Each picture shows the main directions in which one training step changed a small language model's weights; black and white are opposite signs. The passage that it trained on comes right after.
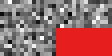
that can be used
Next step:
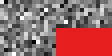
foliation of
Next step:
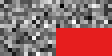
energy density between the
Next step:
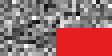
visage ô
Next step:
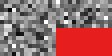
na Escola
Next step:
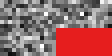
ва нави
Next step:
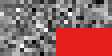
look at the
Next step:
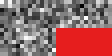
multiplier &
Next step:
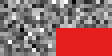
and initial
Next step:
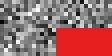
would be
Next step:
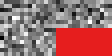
media del
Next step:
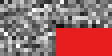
Center for
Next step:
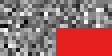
point of the
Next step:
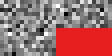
settings The
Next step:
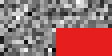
this user
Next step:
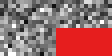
as in many
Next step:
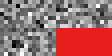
presence of a
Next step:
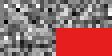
due to
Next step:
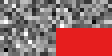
We focus
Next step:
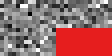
The external
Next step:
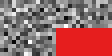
foreground and
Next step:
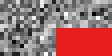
modules and
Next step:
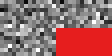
case, the
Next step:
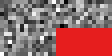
for RTI and
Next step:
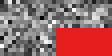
9 mm como
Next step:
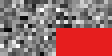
que es el
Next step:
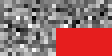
generic form.
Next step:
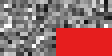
por cento)
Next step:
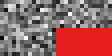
is taken to
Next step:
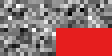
thank the
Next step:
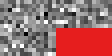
used such a
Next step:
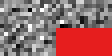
are compatible
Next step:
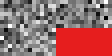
that, in
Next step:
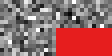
give us two
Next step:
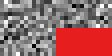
theory such as
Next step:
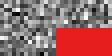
provides a
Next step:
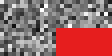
imports that
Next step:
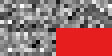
fast and
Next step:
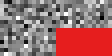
article are
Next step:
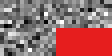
used in their
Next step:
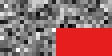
in each support
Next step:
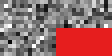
por cento dos
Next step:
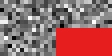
We find that
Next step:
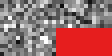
but a result of
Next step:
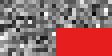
large $r$
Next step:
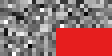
is the number of
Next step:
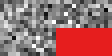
could be
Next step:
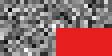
kuch bu
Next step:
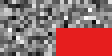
the third
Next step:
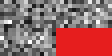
transform of the
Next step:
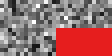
% include
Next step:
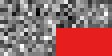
rather than
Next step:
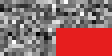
model that is when
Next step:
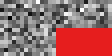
is solved
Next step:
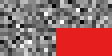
given new
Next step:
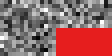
sino dar
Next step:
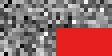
von E.
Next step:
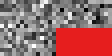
which can be used
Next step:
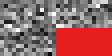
The priors of
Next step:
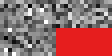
least as
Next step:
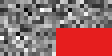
is given by
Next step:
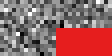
operator in a
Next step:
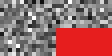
several results
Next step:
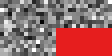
and health
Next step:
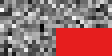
act as the
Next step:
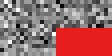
inside the
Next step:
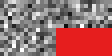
a small educational
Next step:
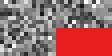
the phase $\omega
